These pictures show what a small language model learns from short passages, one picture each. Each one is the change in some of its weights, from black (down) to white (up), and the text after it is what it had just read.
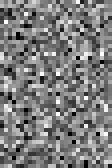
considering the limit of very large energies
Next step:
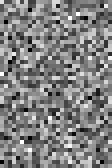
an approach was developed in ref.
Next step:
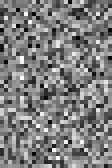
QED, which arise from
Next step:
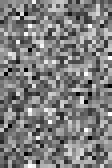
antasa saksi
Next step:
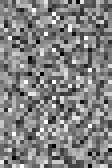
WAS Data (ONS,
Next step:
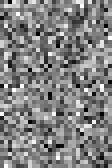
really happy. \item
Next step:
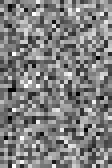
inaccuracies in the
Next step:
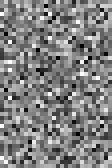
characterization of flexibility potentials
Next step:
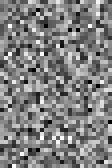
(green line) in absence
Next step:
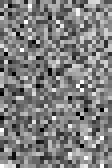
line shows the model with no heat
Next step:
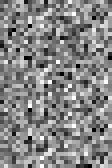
a pxp diagonal matrix of
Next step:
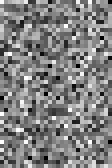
значительный пласт
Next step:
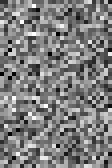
partir da invenção da
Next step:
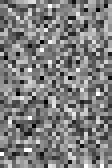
changes have on the excitation of
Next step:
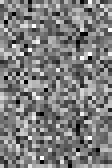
Pearson's r correlation.
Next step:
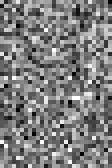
Year\,1, due to
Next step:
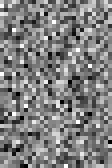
Генетичні та
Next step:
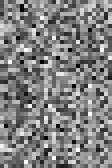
the transmitted signal is given by
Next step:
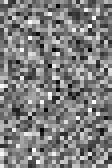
at Solar metallicity}
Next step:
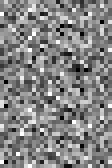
left response amplitudes are not just
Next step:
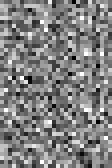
difference between the means of academic
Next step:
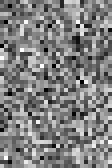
trivial predicates}, and
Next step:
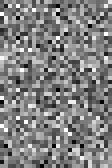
globalization which requires efficiency and speed
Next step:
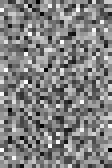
*I know now how it will
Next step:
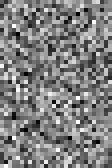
look for metastases in the
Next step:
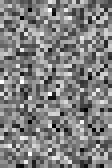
the literature of this research. The
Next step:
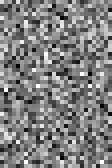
Learning (ML) has shown
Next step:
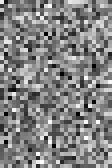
swelling in the mixed
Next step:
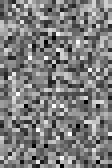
a Feature of Those
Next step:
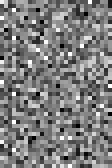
definition (1) above, in
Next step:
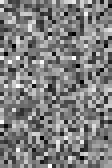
power amplifiers. Although
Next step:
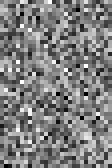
initiated by the primaries
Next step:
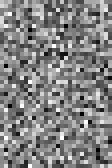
olib kelmoqda.
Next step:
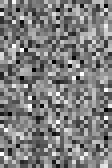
which are either motivated from theory
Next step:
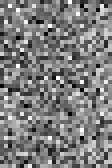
ensured the meaningful use of
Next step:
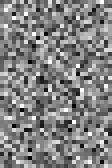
seem to provide much information.
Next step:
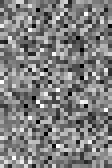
We reproduce each figure of the
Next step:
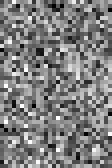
resort to dishonest
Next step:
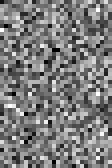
as well as hospital workers
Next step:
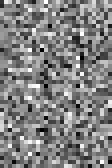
models are trained on a broad
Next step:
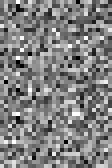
upgrades beyond LHC14 with
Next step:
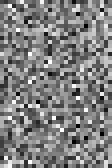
do not depend on the density which
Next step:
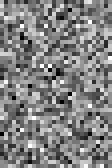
the financing community, such as
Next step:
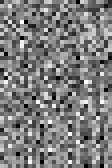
gap between the states of the two
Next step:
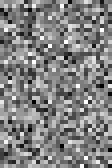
sem se desenvolverem
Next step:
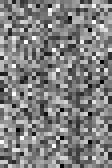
The normal equations for the sky
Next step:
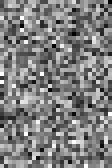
This drag reduction mechanism may be
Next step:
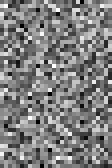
the feedback describes at least one issue
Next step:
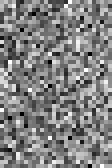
Lorentz invariance violation
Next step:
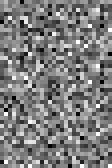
vector-isovector meson
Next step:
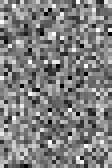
\bibinfo {author} {\bibfnamefont
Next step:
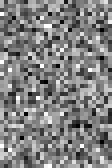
o'z ichiga olgan
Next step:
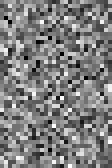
A aprendizagem colaborativa
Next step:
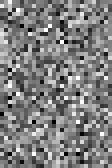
ичак саратони
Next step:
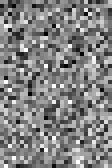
foreign language communication. According to
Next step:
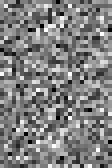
chiziqning burchak
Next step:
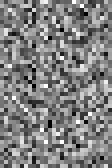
6 correct out of 6 tested
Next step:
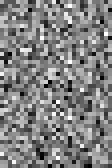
were students. The findings in the
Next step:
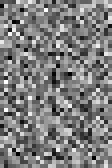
for the further development of the
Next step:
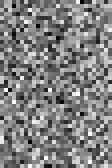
noiseless processing, we
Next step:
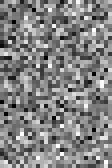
através de políticas
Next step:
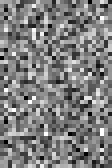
is an important step that contributes
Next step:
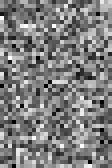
no sentido de que o que
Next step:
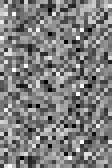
кейин аҳолининг
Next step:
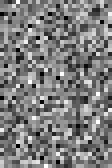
to the so-called
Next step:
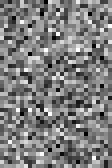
través de cuerpos
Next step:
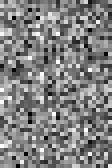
oladi. Bu modda
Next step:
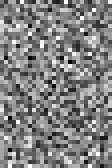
Radhan y M.
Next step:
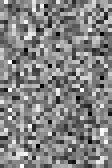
is linked to various chronic
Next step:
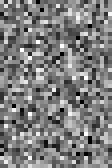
selon la revue de
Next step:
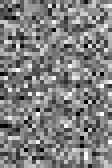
el desequilibrio en
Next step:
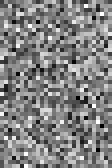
exploited by procurement
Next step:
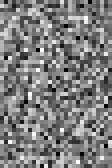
în numele
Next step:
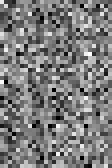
Different from commonly used
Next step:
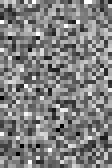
comprensión de los
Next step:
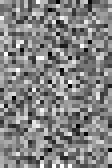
(CNN Brasil,
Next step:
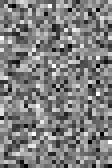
$\varrho$ have at least
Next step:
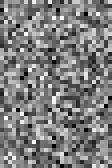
a pinhole, when
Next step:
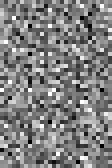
Hodges et al.,
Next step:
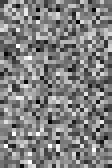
fail to have a positive effect on
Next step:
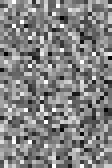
network (ResNet) was
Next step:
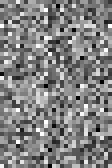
that the effective promotion of
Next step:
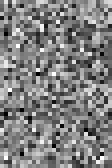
business and nepotism by
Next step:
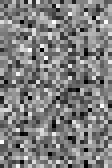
errors are the largest source of
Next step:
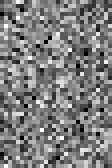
by the resolving power of the
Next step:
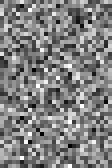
of entanglement dynamics are related
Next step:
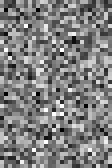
de confirmation : 1.
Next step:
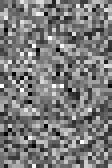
and drugs. **Plos
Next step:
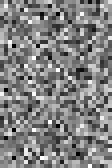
Ukrainian city
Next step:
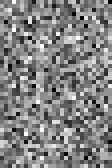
conquest of Central
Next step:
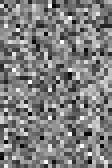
affect the woman's own
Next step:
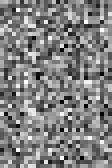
naar het oordeel
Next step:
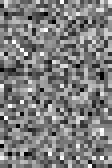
6$), as shown in Fig.
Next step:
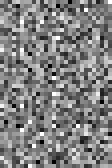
Experimental Farm at
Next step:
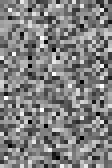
well. The careful
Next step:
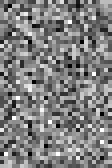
é uma preocupação que
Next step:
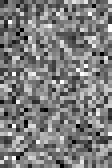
thinner Pt-wedge
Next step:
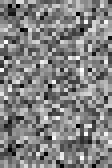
Ácidos grasos
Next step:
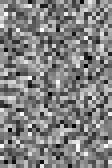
коливання, тому не
